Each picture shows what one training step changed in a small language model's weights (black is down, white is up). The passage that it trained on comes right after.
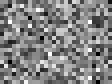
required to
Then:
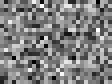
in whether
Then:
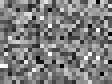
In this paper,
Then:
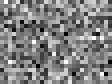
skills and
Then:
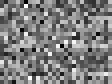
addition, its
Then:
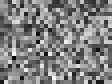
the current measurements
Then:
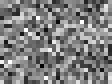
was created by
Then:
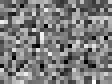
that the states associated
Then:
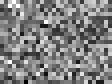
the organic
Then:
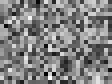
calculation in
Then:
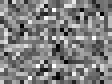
attracted by
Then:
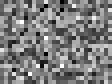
that reveals
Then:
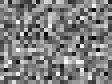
Figure 9 shows the
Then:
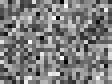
observed. Figure 2
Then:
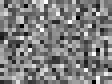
a unified
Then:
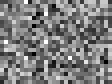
document contains
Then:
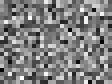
on the one
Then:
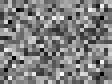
monotonic and
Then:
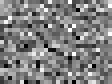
2 Comparative
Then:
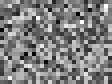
was added to
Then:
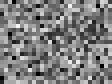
for quantum spin
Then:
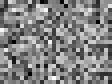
with a van
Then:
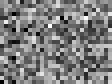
scale, a
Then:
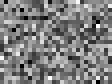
local basis
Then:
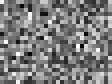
resolution. For
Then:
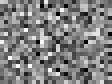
{ bool
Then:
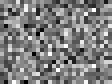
flux is
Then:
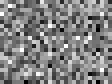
MRI was
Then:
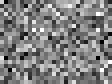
Lord Ram
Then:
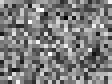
distance (6
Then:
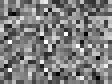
difference in
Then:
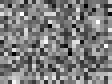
measures the
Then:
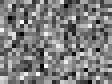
thank E.
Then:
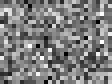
of quarks
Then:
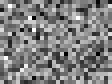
chamber was
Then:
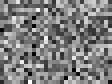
be added to
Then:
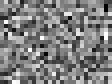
due to its
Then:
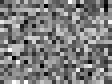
to be directly
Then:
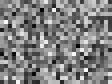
as a service
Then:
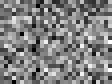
consider the consistency
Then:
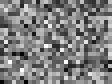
this patient
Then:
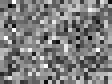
of blended
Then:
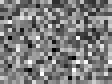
were exposed for
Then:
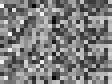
behavior with
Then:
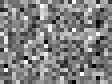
\item 20 or
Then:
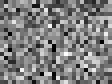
is quite
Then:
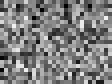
the coefficients do
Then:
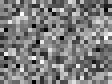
will slow
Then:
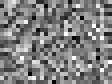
spin Rabi
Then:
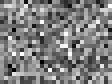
forums can
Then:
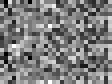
contribution of
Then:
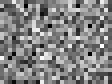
There are
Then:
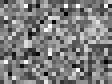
It is important for
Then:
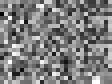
normalization constant
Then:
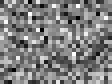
conception and
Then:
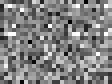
following equipment
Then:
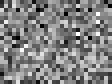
two hundred
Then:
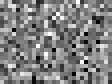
seek medical
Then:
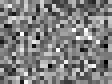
context was as
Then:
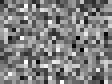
evidences to
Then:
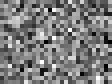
not expected to
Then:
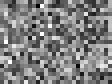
linear system is
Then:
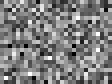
while retaining
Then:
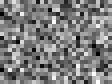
plane of the
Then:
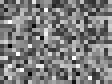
are related to
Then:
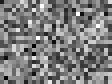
be retained
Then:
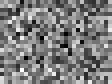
materials were used
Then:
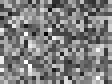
spectral index
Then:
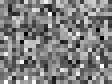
for background
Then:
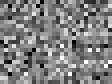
states, which have
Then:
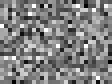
These institutions
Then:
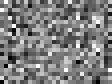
generation to a
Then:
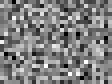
repulsive in
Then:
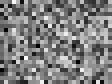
we obtain the
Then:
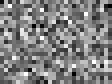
we label
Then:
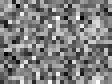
indicator is
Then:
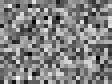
data in the
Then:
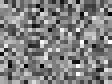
use a random
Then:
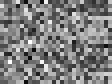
experiments, test
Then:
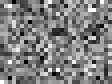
the PWM
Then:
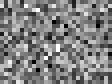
we chose
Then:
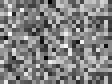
costs as
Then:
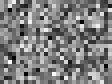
our interface
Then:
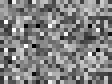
After the
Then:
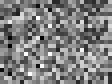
was obtained from all
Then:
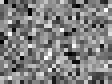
diffused density
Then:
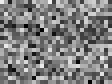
The problem is further
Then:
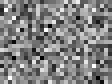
soil performance to
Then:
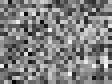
to the user.
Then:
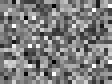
at energies
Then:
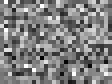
questions and
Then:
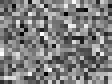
more than the
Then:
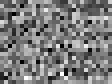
that, our model
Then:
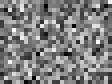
cluster's centre
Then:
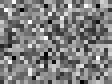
of a fielded
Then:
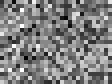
features are
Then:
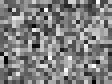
in the light of
